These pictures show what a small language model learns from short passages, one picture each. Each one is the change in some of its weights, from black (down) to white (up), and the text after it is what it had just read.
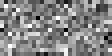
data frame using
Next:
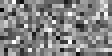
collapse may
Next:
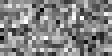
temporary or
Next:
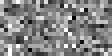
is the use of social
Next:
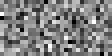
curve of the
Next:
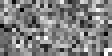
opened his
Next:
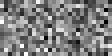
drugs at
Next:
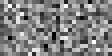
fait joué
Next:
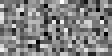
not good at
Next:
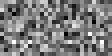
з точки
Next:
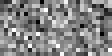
and operates over a
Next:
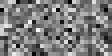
different compared to that
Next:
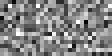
procedure based on
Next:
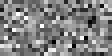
is yet to be
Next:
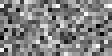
less likely the
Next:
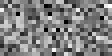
*Science and
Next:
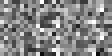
participar e
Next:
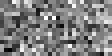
of UIN Ali
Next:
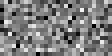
in natural
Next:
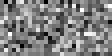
by singular
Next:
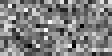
in its own
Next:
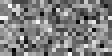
tiene valor
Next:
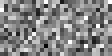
my parents.
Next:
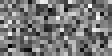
ad - bc$
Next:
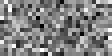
technologies. By
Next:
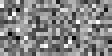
organizational factors
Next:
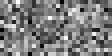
so remarkable
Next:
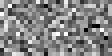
that the extent
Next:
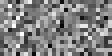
condense with
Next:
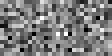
the embankment
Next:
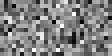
springs. A
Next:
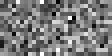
conclui que a
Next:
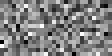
le soutien
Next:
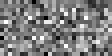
clima. El
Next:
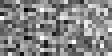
OF THE
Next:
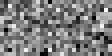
by pilot studies
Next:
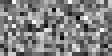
design stage,
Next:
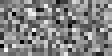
the Peruvian
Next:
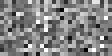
eagerness to
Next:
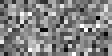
О роли
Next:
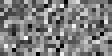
aim to make
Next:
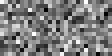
$\sigma :
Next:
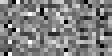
Derecho de
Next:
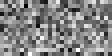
respectively. The
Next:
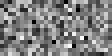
is argued
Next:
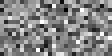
different ways. This
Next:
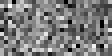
em cursos de
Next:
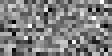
a chronological
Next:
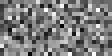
strani neki
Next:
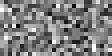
dețin un
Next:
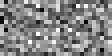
Recipient and in
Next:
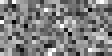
After an
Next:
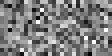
3 months of
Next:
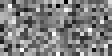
семье и
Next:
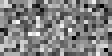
by humans
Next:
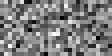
to represent those of
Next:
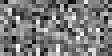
osta per-
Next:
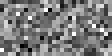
nem escrever
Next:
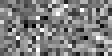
Bezug 6
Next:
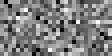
professional to,
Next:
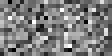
large size
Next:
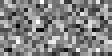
leur propre
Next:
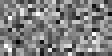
way home,
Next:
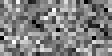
shown that have been
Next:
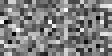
them have been
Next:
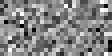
Figure 3.
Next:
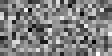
to demonstrate
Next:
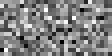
del “no sé
